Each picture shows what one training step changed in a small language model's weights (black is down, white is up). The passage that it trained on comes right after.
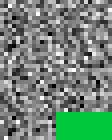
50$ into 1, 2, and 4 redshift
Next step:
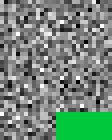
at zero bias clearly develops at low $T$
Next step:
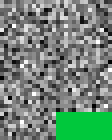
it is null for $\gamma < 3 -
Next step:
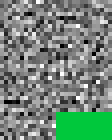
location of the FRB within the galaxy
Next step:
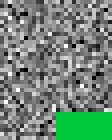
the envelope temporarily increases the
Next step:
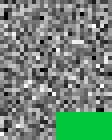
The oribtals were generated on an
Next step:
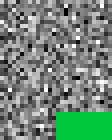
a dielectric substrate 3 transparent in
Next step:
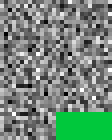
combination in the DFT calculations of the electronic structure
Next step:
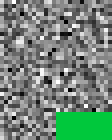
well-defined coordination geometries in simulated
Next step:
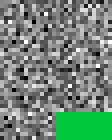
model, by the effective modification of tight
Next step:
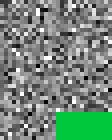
explore whether the same behavior persists beyond the
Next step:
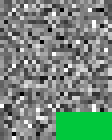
studies is the Color Glass Condensate
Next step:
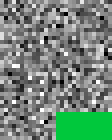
using only the few-shot positive examples, with
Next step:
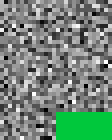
this ration was observed only for the case of simple
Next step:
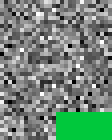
higher order terms of the perturbation $\epsilon$ which together
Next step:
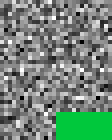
instanton corrections to gauge couplings and the spectrum
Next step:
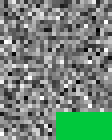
realize single-mode Kerr effects. It
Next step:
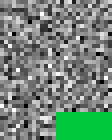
the crosscap background. Note first that introducing a
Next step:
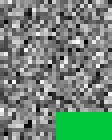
whereas the fluence was homogeneous in the
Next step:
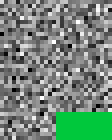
the companies and in space terms represent two
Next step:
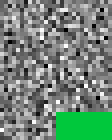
than its ZAMO tetrad components given in
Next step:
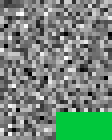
the final position `$x$'. Therefore both
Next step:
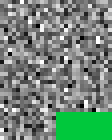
into account the main tidal components. The only
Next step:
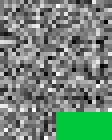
Thus, if you were overseas it could
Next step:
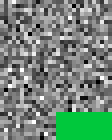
String-net model outputs four types
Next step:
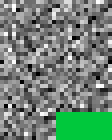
Theorem~\ref{theorem6} suggests
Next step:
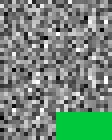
network. Such a problem belongs to the
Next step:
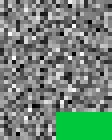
for environment setup, performance testing, and result
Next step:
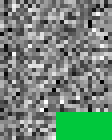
tracks with a small number of frequencies are also
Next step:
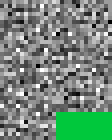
in NGC1978 have a much lower
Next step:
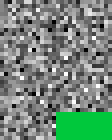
\end{eqnarray} where \begin{eqnarray}
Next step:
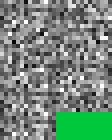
marks the coexistence chemical potential
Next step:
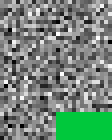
Primakoff effect, originally proposed for
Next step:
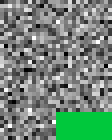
PCs corresponding to each observed light curve and
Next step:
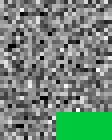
$r$, and the strength of distortion,
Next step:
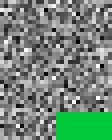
by linear optics with an intrinsically limited
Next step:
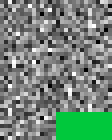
compute other Features like the Regulatory
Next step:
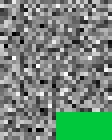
0, \end{equation} as well as the
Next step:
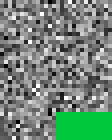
till 160 K and then starts leveling
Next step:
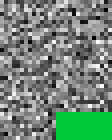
of NGC 7078), we obtain the
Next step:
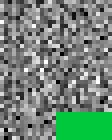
disadvantages without actual analysis of
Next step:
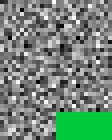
values of frustration $f$ where higher
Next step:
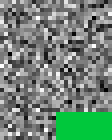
step. The real and imaginary parts of the
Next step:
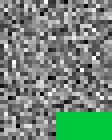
$U$ is called the PMNS
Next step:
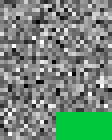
that the irrep is symmetric with respect to
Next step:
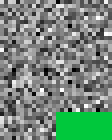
the statistical characteristics of their data, a
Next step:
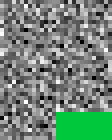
theoretical and observational advances are needed to
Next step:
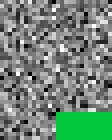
| Low | Unchanged |
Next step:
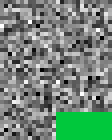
of C-DCS can be improved by using
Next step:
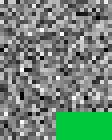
the key parameters to be optimized in this paper.
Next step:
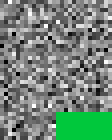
a binary neutron star merger, a
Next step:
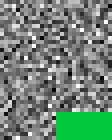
The details of this procedure are analogous to those described
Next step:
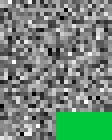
that Chepang/Thamis exhibit the
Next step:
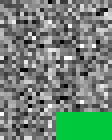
is going to actively contribute to
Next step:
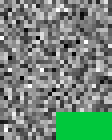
represent the valence-quark flavors in
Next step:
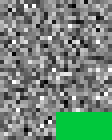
discussion.}. Note that $P(p)$ for
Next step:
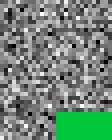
board the satellite) and the
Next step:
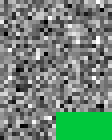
order parameter profile around the core, calculated by assuming
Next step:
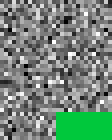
target. The data analysis is now complete and the
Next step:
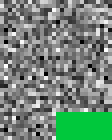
being updated at each iteration. To show
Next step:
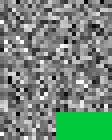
an MOFP cavity system embedded
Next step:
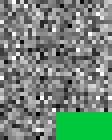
experimental phase images including earlier investigations
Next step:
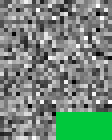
\newcommand {\vs}[1] {
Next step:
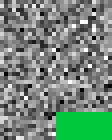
used to monitor the population of the
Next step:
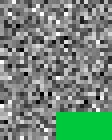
Prediction &&\\ Nottingham
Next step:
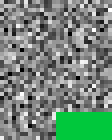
star is the one of the model in the track
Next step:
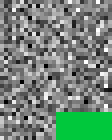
algorithms solve this problem. Moreover, we
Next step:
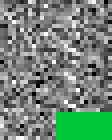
H., B\"{o}ttcher
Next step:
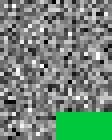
for quarkonia where DPS and SPS were
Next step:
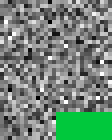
logarithmic terms that presumably lead
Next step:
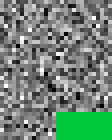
with prompt emission at later times. In Fig.
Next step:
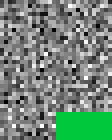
Calabi-Yau manifold
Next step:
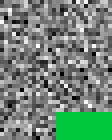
H-C. Pauli and B.
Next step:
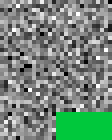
q_L + \lambda_L \,
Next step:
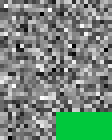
quasicrystalline counterparts of
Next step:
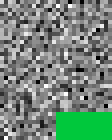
the regional level, taking the most affected
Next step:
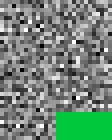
very different in the X-ray (and possibly
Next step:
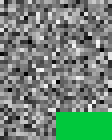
at low temperatures when all other scattering mechanisms are
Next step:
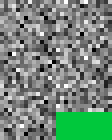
\\ The drift chamber provides a measurement of
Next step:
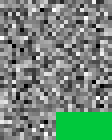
μm, which is in a very good agreement
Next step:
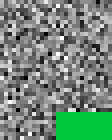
close the HP. The displayed radial
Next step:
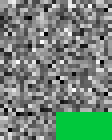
revealing the longitudinal structure of the
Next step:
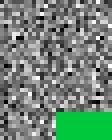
Technology of Korea through the Creative
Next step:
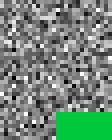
limit $Q^2 \to \infty$, in
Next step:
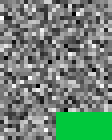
formation of massive stars. This survey has identified
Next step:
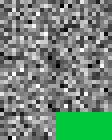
N\'{e}el temperature can be further
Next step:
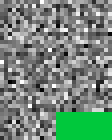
introduce MeV-scale heavy neutral
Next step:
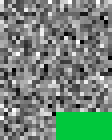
to their unique properties. Since the inception
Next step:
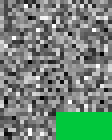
limitations of purely syntactic or purely
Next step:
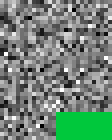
We will be dealing with incomplete
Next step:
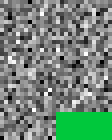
without outburst followed the positive trend
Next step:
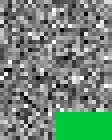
events at all the levels. In addition, we use
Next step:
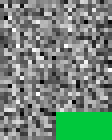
\end{figure} \end{document}
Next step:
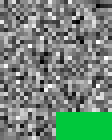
a reliable unsatisfied check
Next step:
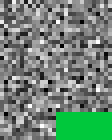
data downloaded from ISS. The mean
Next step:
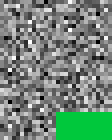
K and the cosmic-ray filling factor,
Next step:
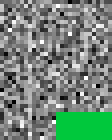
presence and relative abundances of key mineral
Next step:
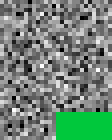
region. This tool uses only one parameter, the
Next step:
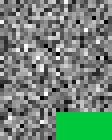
only these small recoil energies and interaction rates make
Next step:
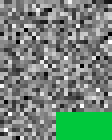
it is hard to distinguish the different models
